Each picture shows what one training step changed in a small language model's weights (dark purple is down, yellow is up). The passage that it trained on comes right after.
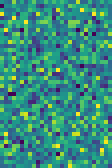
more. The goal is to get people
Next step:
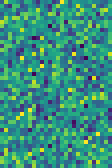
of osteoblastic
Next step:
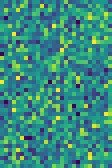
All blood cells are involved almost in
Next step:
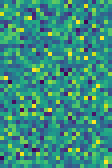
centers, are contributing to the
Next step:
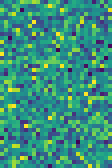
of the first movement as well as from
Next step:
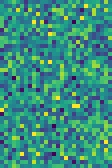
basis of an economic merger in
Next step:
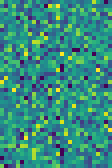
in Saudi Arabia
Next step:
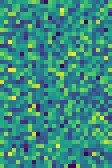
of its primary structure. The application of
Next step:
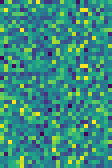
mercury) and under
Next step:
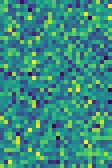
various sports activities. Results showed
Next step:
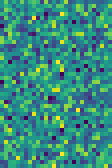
encode the musical content to some
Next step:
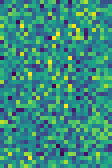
after conference deadline)
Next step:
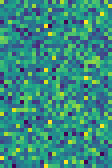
advanced vocabulary items
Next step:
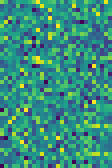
production of these virulence factors is
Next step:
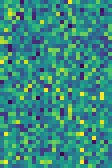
linked to enhanced deep
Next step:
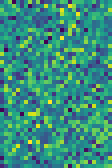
enhances the productivity of
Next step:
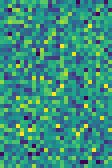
do; they suffer from too
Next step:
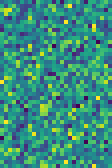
rejection criterion was that
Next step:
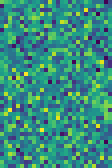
Testing, Indian Institute of
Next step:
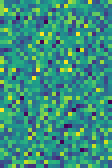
depressed (Romera et
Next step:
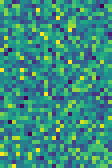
our study the site of defect identified
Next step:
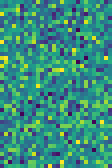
legitimate submissive
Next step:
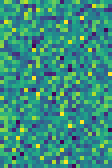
that a comparison is *ignored*
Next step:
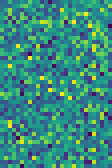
sagacious plan for the management
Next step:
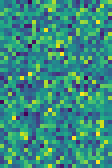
who might either have problems entering the
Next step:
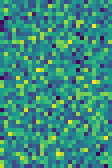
work was preliminary reported
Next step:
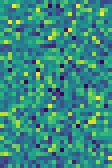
terror attacks that involved such
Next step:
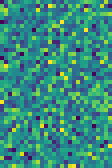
formation. In response, the study
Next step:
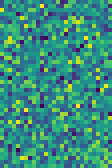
nanometer size of bonded materials
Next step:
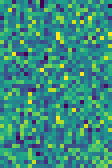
away by the chips and
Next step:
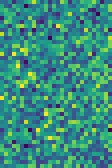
the flight control system have been identified
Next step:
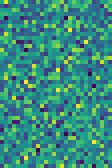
role of a small funding organization in
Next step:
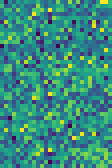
The Effect of Back
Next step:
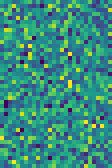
longer optimal and higher void
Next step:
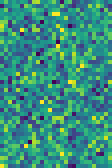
for the student and teacher in this case
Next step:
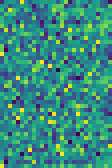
concerning Once Only
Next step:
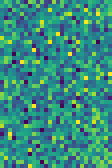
teams and from Andrew
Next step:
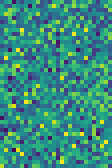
external organizations. Information on project
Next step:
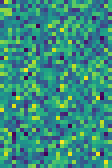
existing methods and tools. -
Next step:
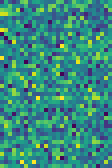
Yes If applicable, is the
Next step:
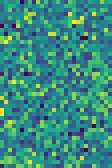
dense forest and a
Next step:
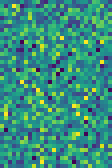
it is important to note that this
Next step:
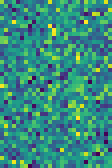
do not support this view. The
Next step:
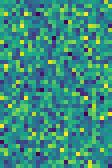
save *our people* and the
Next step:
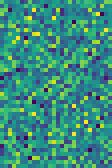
fluids, like salty ocean
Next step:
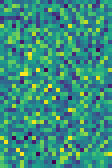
countries and they have significant impact on the
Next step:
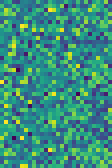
2005). The research on leadership
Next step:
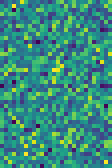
D. Stronach,
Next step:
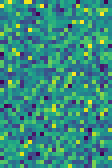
Archeopark in
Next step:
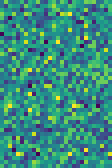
process. Second, they have a
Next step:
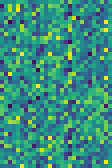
Fittydent, and
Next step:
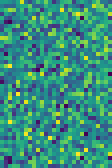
organisations. Rachel
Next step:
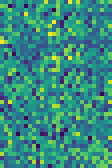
described how the agent can
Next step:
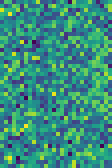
method of research in the field of services
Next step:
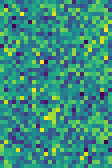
on the attachment location,
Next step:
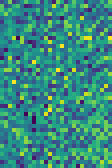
the diagnosis, preoperative planning
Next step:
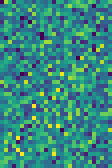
Publication history: Received on
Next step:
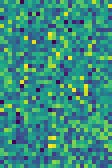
embellished with vibrant
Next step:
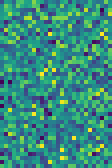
number of workers, education, processing
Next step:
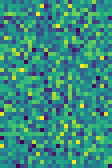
Facebook page.
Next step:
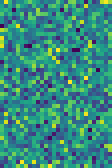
electricity is generated and on the
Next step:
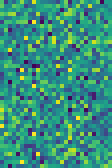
(Figure 1) Values are
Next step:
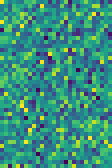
systems over traditional copper solutions as
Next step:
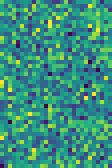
than that of measured KEMAR.
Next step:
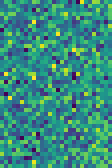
for publication. Competing
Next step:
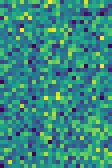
job work for the manufacture of leather
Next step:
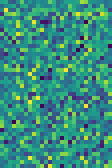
Olena V.
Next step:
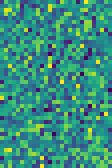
spreading in the Russian
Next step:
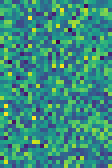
to the motion of the electron
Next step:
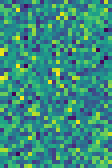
the patient. Because of the
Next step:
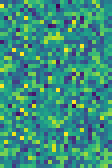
based on the aperture
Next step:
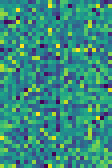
by genetic and lifestyle
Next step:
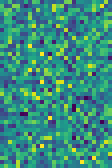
the farmers surveyed said they were
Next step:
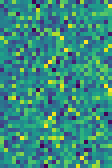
normal laboratory acoustic
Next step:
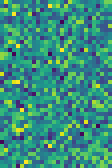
detailed study of the formation of the
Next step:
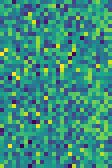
its use in industries that are
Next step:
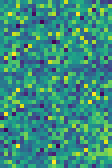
new viral particles within host
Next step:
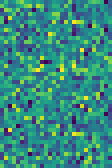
constituent sugars as
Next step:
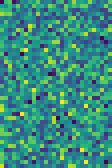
models, followed by vectorization to transform
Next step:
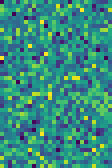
²Technical University of
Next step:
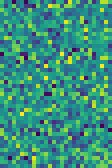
a contraceptive method in different
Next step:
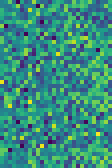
voltage will be the input
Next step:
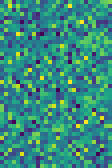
research. As well as university degree
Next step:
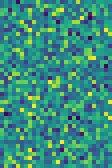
is a chronic large vessel
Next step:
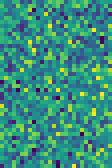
their own business from start to success.
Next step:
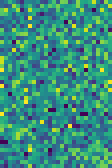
coda syllables and
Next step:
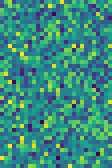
analytics and data-based decision
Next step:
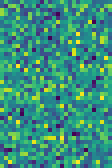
capacity per router, leading to
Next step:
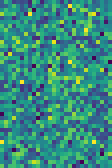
only through strategic flexibility. In
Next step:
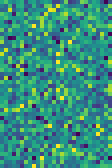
Coeff. Variation %
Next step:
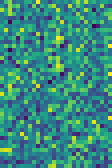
reliability. Nunnally
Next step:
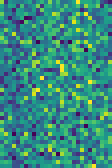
about women. It will also analyze
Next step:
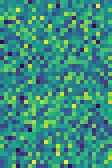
regular feedback/testing
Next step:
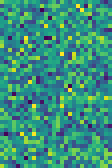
of responses. Our approach is based
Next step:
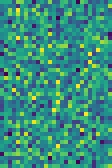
Publishers Learning and
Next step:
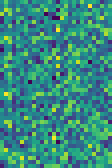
Network Analysis, Natural Language
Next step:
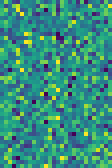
on these skills, the worse
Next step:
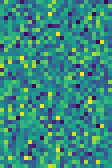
are established between environmental variables like health,
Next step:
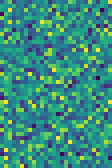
high-quality English language instruction
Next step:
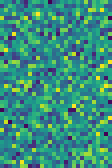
brings additional support to the differences
